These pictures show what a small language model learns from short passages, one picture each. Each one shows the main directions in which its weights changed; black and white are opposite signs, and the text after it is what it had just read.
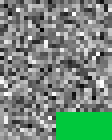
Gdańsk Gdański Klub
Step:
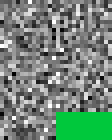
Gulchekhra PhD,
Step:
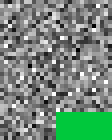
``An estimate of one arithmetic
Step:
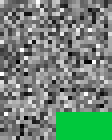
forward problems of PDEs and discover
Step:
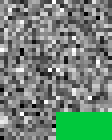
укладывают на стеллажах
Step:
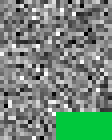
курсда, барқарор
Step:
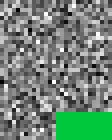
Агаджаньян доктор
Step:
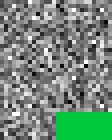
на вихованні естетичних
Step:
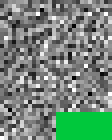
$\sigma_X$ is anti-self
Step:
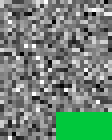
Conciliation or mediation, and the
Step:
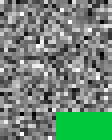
qo'rqishni yo'qotish
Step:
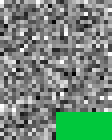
and $1/\la_+$. Note that
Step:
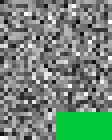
steps. {\bf Step 1:}
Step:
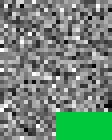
serão os participantes ou alvo da
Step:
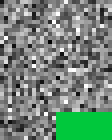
the formula \be (\Delta s)^2 =
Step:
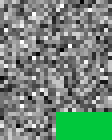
the products $U\Sigma V^T$, for
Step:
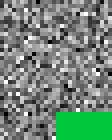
it can be easily verified that
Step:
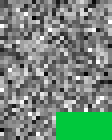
\ll \e \ll 1$, a random graph
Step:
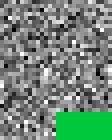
where $\xi$ is a linear combination of
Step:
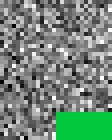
metal en forma de vanadato de
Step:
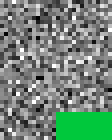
через потребу виконання
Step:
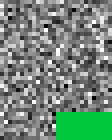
los partos corresponden a madres
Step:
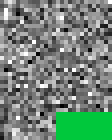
ich mag das nicht. Ich
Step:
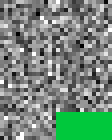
a set of generating units for the next
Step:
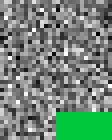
Then, is Section 3, we give the proof of
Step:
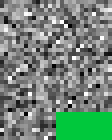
Let $n$ be any positive integer. Let
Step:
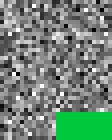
Acevedo. *Por ser
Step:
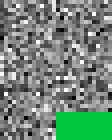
y la experiencia humana. A
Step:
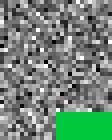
de l'aliénation qui se dégage
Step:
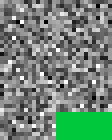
Proyecto de Educación Digital
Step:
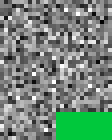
замонавий технологиялар,
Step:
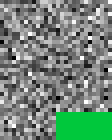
em marcadores relacionados à
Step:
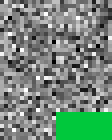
утомления. Этому
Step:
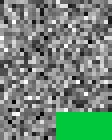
to the space of Lipschitz functions on
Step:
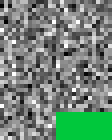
a positive sequence $\{c_t\}$ and the
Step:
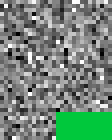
қилиши ҳамда
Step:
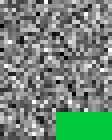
O'zbekistonda tashqi
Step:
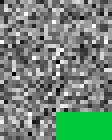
with $T^{t_k} x\in
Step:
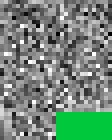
This is immediate from the local finiteness of
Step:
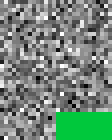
kunida omborga qancha
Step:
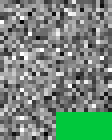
zur Sicherung guter
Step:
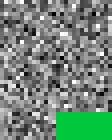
easily see from equations of the section Case
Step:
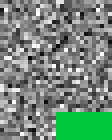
authors gluing a very large number
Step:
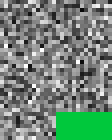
method of using dictionaries, the method
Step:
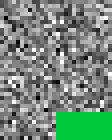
Then $\eta > 1$ and for all
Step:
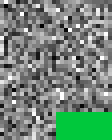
bu standartlashtirish obyektiga
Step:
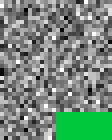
class group (also resolved by
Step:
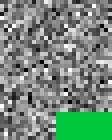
applying an inverse Fourier transform
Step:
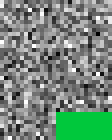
can be computed in some particular cases. \noindent
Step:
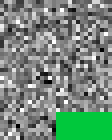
contenidos o extrañas
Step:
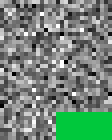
3. G'oyipov, A.
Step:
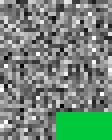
tears apart one of these glued
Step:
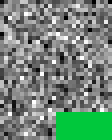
functions are linearly independent and form a compound
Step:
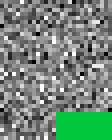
religia ma przenikać życie
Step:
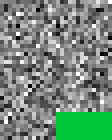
quyidagilardan iborat:
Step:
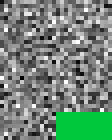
$A$? \end{question} In
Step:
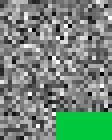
regions are determined that show some dynamics
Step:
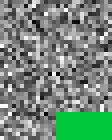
seems that it would be hard to apply
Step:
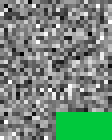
Then also $x\in\cl
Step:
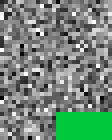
izlari namoyon bo‘ladi.
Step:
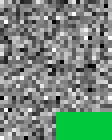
x_k \partial x_l} -
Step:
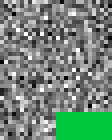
связи музыки с
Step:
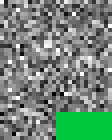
демократического общества, в
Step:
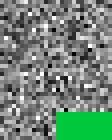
arbitrary positive number. There is an
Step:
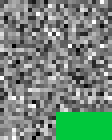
There is a rather large literature
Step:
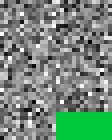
olgu sunumundan elde
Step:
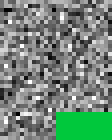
warstwę. Następnie
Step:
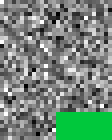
are given in \cite{Ban} and
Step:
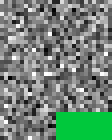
рақибга нисбатан
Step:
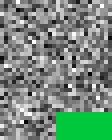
para mejoras en SST
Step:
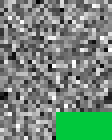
has a balanced dualizing complex.
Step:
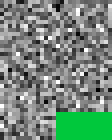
Murphy) написав:
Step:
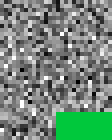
настрой, создавая
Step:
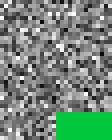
\begin{equation*} \begin{aligned}
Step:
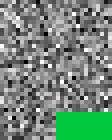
a szereptől, hogy
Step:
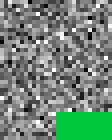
стали невід’ємною
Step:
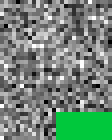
ходе дебатов они
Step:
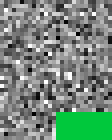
errores, qué experiencias transmitir
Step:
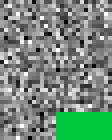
This motivates us to classify
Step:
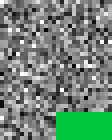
and study a new Markov chain which allows
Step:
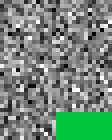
From the beginning, the upper and
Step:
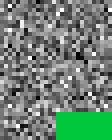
variabel promosi, harga dan
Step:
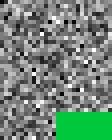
the low indexes indicate the
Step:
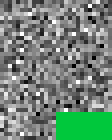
“yugur” so‘zlari
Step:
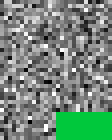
ризики для громадського
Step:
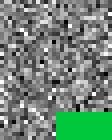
тага яқин ёввойи
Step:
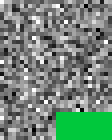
area of sequential estimation, a wide
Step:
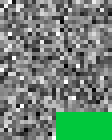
system satisfies the estimate \begin{equation}
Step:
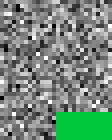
todos los textos recuperados son
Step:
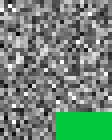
(siehe Wegleitung
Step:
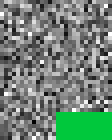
can be identified with necessary fluxes
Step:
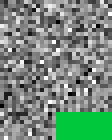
para a inclusão social, cultural
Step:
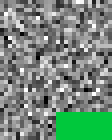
crítica à luz da teoria da
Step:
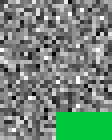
qo'llanmagan, ular
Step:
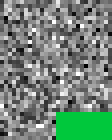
relatively likely. Due to the
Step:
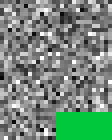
mostraram um aumento
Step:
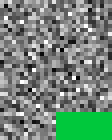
in principle, one may recover the function
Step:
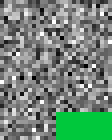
showed that highly sinuous and
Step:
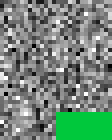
y)$, which converges uniformly to zero
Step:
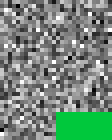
per tutti ci dovrà
